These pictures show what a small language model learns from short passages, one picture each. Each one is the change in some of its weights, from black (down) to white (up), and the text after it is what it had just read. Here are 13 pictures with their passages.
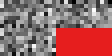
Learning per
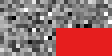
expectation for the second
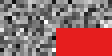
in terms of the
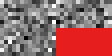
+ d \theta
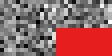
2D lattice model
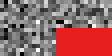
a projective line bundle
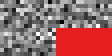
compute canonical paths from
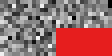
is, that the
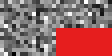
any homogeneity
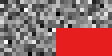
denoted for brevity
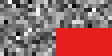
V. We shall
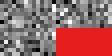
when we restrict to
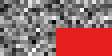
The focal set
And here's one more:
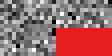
guarantees that
